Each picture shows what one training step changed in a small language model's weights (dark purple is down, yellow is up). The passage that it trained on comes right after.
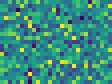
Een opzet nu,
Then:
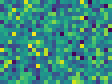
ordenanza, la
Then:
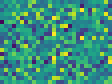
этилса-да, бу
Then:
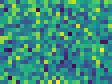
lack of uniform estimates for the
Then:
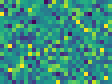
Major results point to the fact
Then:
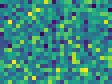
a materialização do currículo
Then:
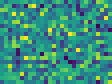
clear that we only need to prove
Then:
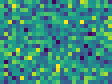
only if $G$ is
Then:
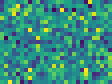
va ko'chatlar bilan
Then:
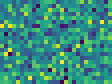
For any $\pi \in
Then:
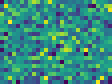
fait que $G_2
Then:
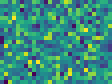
evaluation functional is a continuous linear
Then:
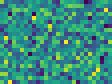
theorem first proved by illustrious
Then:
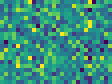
strictly everywhere positive, whereas
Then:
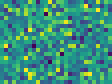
et introduction 11:00
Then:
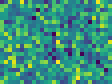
repensado o planejamento
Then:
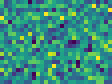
was sind aber seine
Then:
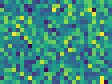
la personne cultivée permet
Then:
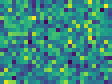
una maturazione
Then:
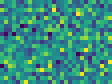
bilishlari mumkin, bu esa
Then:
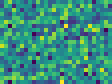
N_{xy} \delta v
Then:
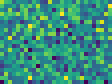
above sense if and only if it
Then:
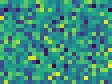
a good approximation of the complete
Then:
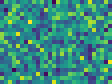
constants and function symbols, and
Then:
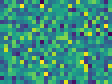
conjecture that read as follows.
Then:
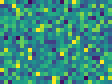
the average of the scalar
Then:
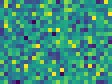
estudantes de Pedagogia
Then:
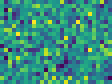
by definition of the Moore
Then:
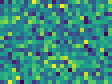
lattice graph, with its vertices
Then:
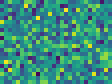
kan affisere begge
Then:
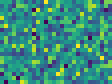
\set{ \Phi \in
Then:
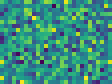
os elevadores são as
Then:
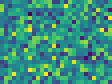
предложенной Л.
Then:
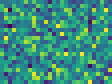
for all $a\in
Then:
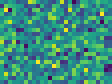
is the dual curve of a smooth
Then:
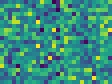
Zur Allegorese der
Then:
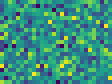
a definition of knowledge
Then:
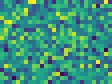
boundedness and H\"older
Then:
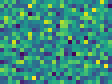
decisões e de fazer as
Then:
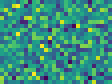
i wspieraniu
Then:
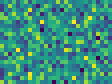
однако для реализации
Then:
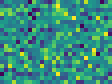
gestão de dados,
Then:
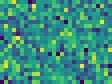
geographical aspects of the
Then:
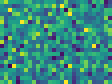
sum \begin{align*}
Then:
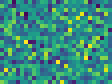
mit ‚echten‘
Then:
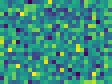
istiqbollaridagi mavjud
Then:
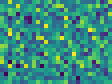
: X \to X$ are
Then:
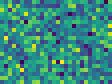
if $a(t)$ and
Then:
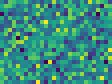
systems without ESSs,
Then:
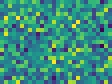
соединения основ.
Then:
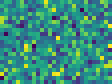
\text{ and } {\bf
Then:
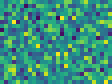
São Paulo, coincidentemente
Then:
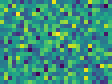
are constants, the initial data
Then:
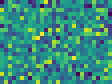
x = x(\theta,
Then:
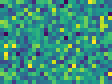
model pembelajaran
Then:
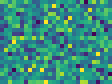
até 14 anos fora
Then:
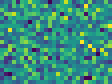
termasuk kategori
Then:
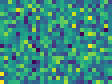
velocities. The paper
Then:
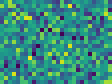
С увеличением
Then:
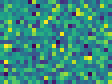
Since $g(x) =
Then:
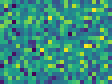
we use the hydrostatic
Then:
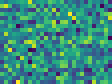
through creative comprehending
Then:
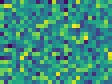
beslissingen die
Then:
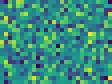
information theoretic terms. The
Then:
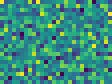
professionnelle en 2019,
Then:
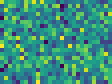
qabul qilingan qarori
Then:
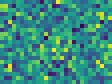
is an immersed smooth
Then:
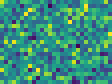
teknik pengumpulan
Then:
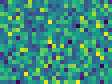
Ramanathan in
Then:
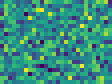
cientistas apenas
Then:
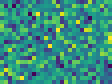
como en el caso de esta
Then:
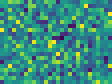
leading principal submatrix of
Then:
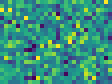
va samaradorligi Aholi
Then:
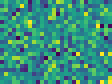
Eco 92 foram
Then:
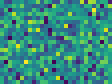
based on realistic assumptions:
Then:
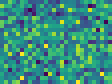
$5$ mixing steps.
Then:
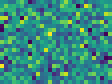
motocicletas, bem
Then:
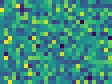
if a subfamily
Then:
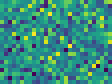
il sınırı veya
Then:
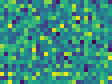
zoologia por alunos do
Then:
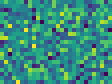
Inson huquqlari va
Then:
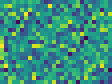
и в некоторой
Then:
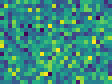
inflamatorias. Se
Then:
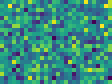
VA BOLALARDA
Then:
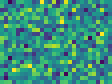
x^+)$ is naturally equal
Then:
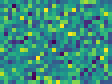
$\mathcal E^{i}$ in
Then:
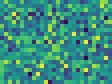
Объем работ:
